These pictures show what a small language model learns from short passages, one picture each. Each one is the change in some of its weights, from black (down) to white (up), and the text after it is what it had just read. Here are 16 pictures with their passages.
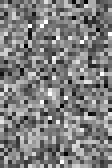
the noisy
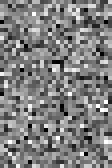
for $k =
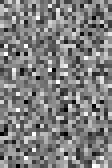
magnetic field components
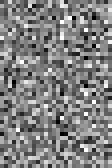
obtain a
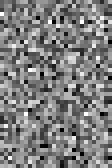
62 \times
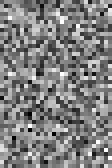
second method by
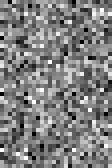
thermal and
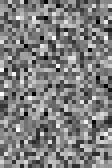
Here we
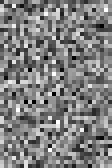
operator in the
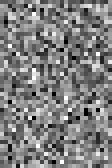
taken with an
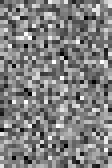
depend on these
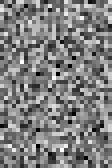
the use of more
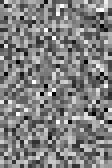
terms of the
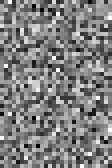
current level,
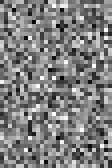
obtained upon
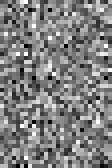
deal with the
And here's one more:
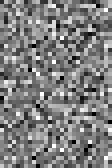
given in the
